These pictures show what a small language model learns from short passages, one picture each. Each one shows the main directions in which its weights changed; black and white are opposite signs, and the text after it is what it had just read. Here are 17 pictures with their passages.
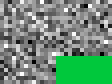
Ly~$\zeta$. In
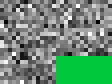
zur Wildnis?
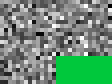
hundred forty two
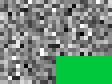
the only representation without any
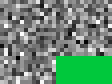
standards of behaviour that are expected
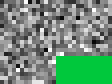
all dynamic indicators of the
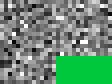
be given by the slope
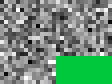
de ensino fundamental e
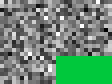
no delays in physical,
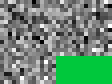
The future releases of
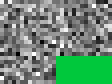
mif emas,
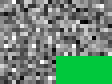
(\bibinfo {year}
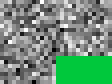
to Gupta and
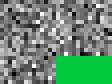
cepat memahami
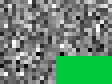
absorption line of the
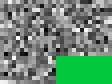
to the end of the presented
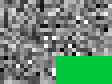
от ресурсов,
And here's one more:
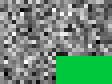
the information we request in
